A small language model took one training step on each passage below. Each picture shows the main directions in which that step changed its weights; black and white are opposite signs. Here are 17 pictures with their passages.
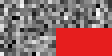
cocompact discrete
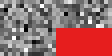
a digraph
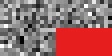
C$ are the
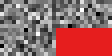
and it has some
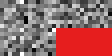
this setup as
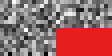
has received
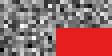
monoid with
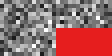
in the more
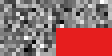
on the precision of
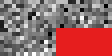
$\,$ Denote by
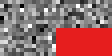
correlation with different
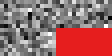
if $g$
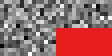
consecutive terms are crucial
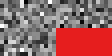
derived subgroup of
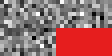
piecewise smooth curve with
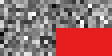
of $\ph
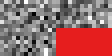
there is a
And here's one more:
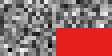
the second term on
